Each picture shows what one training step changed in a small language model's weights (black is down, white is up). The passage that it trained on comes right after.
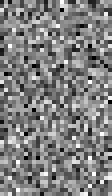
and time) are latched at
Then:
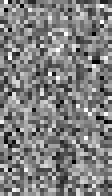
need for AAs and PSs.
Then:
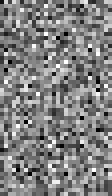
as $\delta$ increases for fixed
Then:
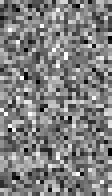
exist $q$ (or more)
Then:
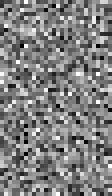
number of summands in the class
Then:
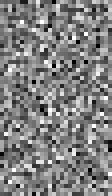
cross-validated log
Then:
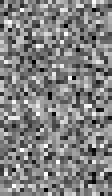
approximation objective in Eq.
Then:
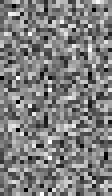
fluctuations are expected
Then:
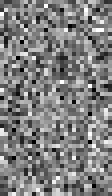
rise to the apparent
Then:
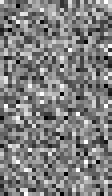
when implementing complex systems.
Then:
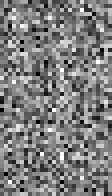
**3. A sublinear upper
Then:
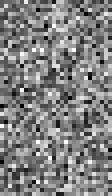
sufficiently $C^0$
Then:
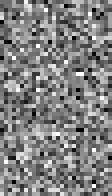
the Wenzl projector and
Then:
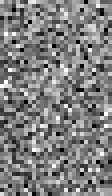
$\widehat{{\bf \Gamma}}=
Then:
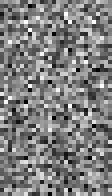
custom filter system,
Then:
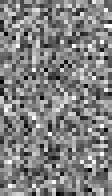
every vertex in the preimage
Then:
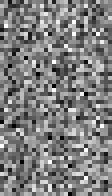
counting argument, we show
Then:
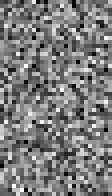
of the computation is done
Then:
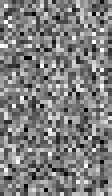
symmetric forms. Second, we
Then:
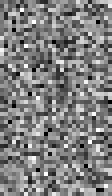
be a maximal $\sigma$-stable
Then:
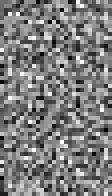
is the electron thermal
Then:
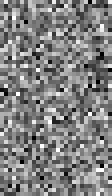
chiral or spinor
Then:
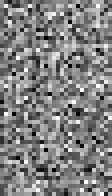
In the connected graded context they
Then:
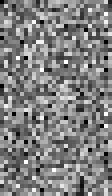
than those derived from the
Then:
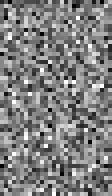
by each node. Initially,
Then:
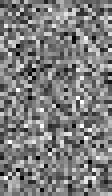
$M_{\nu}$ mass matrix are
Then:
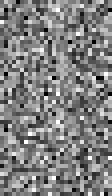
a graph can be ordered with
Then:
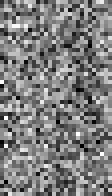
wires embedded in an
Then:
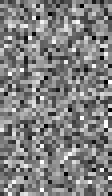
max pooling window
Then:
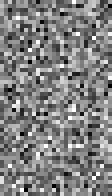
condition (\ref{th1}) is
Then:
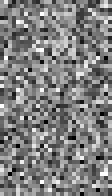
the form $\boldsymbol{\omega
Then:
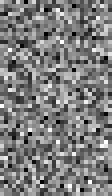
left hand side of~\ref{equation
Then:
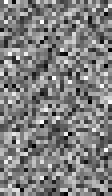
into a single flux rope
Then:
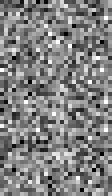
is the thickness which must
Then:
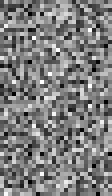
distribution as its initial distribution, it is a
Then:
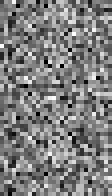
immediate, and also the fact
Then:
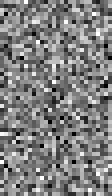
0 $$ and thus vanish.
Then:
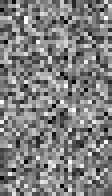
entangled) basis vector
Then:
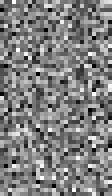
presented a new fitting
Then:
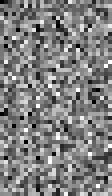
order to account for these
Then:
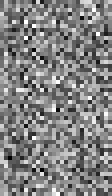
{title} {The structure and
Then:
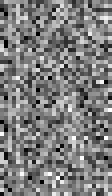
"perpendicular" to each other
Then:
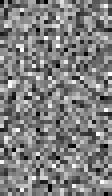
in a QGP, or from
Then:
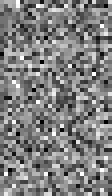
the standard spin projectors in the
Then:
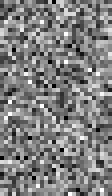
spherical coordinates, we
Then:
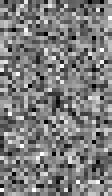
The velocity errors range from
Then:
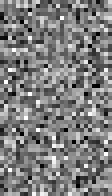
$\widetilde {\mathbf{f}} : Y
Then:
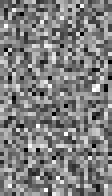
to consider $\mathcal{E}(A,
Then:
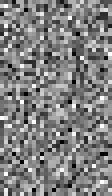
check and request process,
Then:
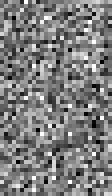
can be estimated by $L_{\rm
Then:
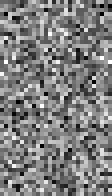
strictly convex sets
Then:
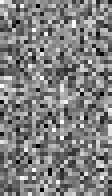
\times I$. \end{thm}
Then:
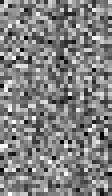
eigensystem satisfying
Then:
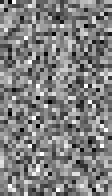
performing four blocking
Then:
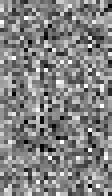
are integrable with respect to the
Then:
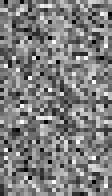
The contribution of this work is the
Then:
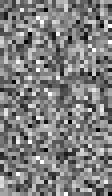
direct sum connection on $T$
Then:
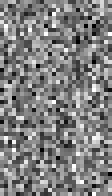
then $(A,B)\in
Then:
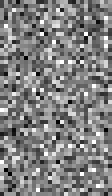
to $\partial A'$, by
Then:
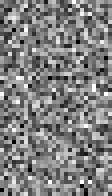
T = 0.3 K for different
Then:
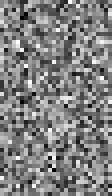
or nullspace). One approach there
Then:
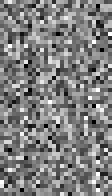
That's why we prefer
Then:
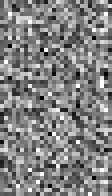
thermal pressure generated by the
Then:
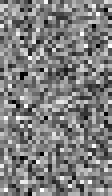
Dzamonja} {We
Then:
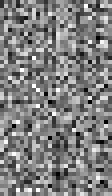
system. Such identification has at
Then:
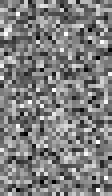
The zonal flow is given by
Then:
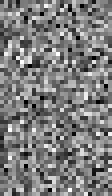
for the formation of the $\eta -
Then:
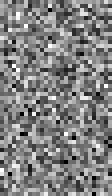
(4). The ERV is
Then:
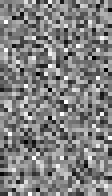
carry out the same calculation
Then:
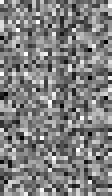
expanded via Eq.
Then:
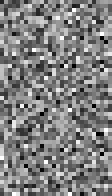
a boundary in metallicity where
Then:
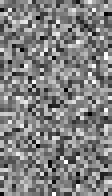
exists an abelian subvariety
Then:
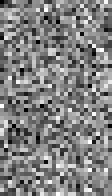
left artinian in one case,
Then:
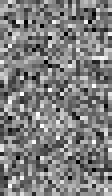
for a hyperplane section of
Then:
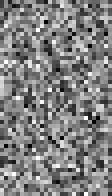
in $G_n$. It it
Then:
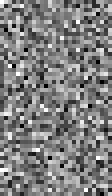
\otimes \co(-\Delta)$ is
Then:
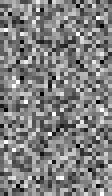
\left\{ \theta \in
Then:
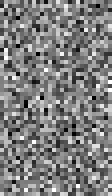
algorithm's scalability and efficiency
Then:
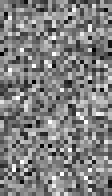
the transversal on $d$
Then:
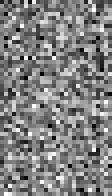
part is to provide the asymptotic
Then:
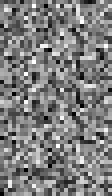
of the two merged
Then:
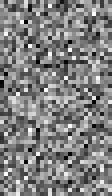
It should come as no
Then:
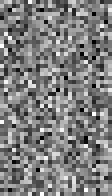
once we prove that the results of
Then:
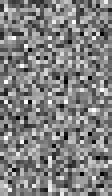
$\beta(\sps)$ in
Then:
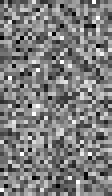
\end{enumerate} So in particular
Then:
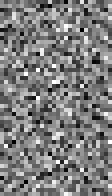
order zero. A coefficientwise
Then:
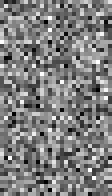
2.} \,The verification of
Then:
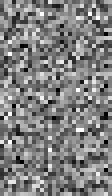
The $\ZZ/m$-grading
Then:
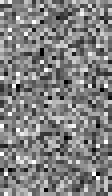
(0,\infty)$, in the other,
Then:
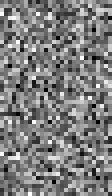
(3.6) holds, which
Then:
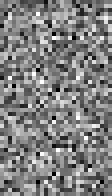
the defining polynomial.
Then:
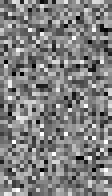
current sheet can support the
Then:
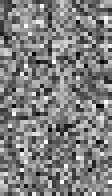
a two-state Markov
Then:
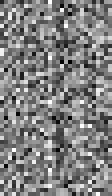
conditions* (a), (b),
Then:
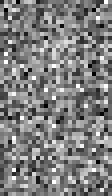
$\Omega$ to be a unit
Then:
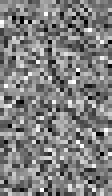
a representant of an element in
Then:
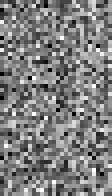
\end{eqnarray}% via the
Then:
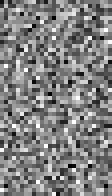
to lower resistance in continuous
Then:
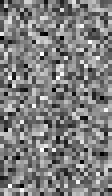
for ring polymers than for linear
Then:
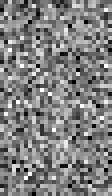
take a generic element in ${\cal
